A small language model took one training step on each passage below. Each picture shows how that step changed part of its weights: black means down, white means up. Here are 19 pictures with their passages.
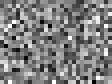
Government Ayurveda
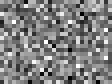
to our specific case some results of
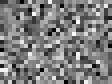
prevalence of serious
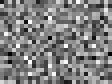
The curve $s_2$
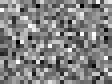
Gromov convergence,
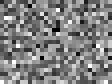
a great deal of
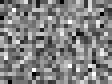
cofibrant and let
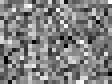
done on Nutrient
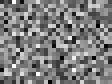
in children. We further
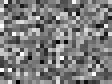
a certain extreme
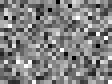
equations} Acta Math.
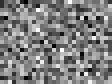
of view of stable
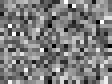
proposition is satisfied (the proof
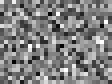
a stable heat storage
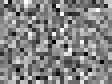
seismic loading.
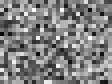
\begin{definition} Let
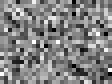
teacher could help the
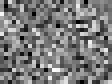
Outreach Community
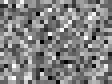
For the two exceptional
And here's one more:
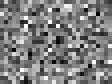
Congo Sankuru
